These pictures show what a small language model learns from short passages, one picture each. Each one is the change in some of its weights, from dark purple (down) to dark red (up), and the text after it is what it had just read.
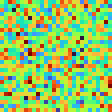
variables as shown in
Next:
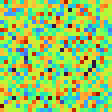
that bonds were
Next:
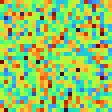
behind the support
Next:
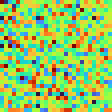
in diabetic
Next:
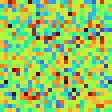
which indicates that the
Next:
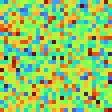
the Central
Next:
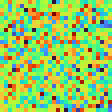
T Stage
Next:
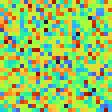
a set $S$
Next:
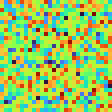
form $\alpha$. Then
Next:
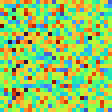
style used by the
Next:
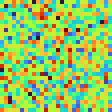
vanish (for
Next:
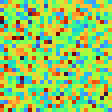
a speech
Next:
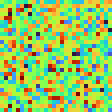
each factor of
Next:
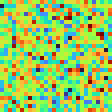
\bigskip Let us
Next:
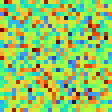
a model to identify
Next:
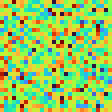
Area of
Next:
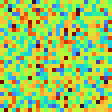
$m$ with
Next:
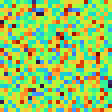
Full adder
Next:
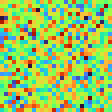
\text{ or}
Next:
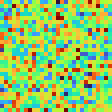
peace so that
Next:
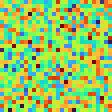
its fibre.
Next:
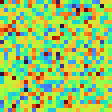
discusses using the
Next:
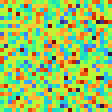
National Science
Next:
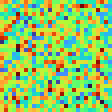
worldwide development of
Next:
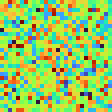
of collective
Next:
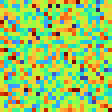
containing $r$
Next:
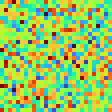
of reading
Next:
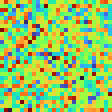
management practices which
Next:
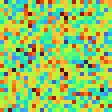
definitions at
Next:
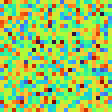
damage or
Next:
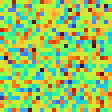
criterion is
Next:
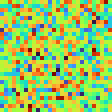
sequences with direct and
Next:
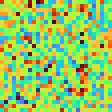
It is worth
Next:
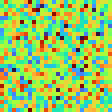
The intention is
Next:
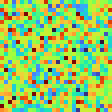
(resp. a
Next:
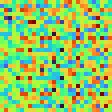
we also have that
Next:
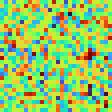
the pointwise
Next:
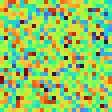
of external
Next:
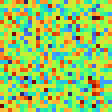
the best IS
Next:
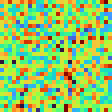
countries, given that
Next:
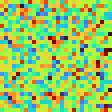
can influence
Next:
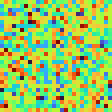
\quad y_k
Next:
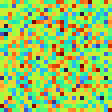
showed satisfactory
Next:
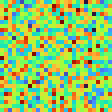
that particular area which
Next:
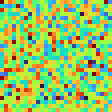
algebra? How to
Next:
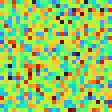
each term that we
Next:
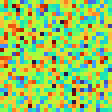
accept Ho,
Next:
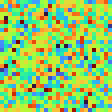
and Murphy
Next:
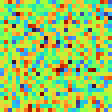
than control and when
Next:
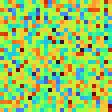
manifold of fixed
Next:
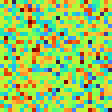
in the way we
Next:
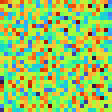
contribute to
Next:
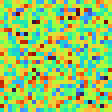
as a Media
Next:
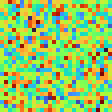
system on the space of
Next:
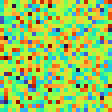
revealed no
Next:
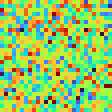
factors in the two
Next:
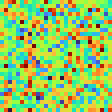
of which is that we
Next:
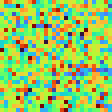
financial measures
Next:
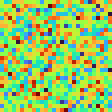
are attested,
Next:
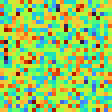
being empowered
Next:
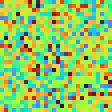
It has been found that
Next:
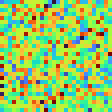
brackets of
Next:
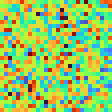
last alternative
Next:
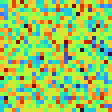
1 Conceptual
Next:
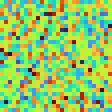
L which is 10
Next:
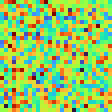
to simulate the
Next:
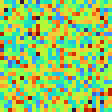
undermine the
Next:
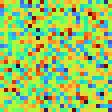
from S, is
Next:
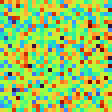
the above theorem), where
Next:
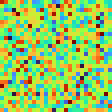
fly ash from
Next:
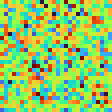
comparison for
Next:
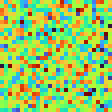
III MPS
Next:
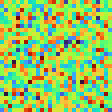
expressed by
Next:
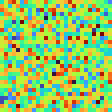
of $\delta f$
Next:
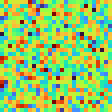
The interface
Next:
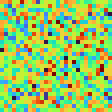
mortality, and
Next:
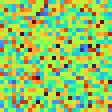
can be formulated for
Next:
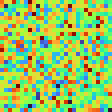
ray has the
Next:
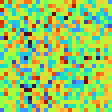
norms and
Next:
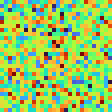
each CSP space
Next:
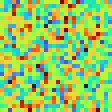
tree with four
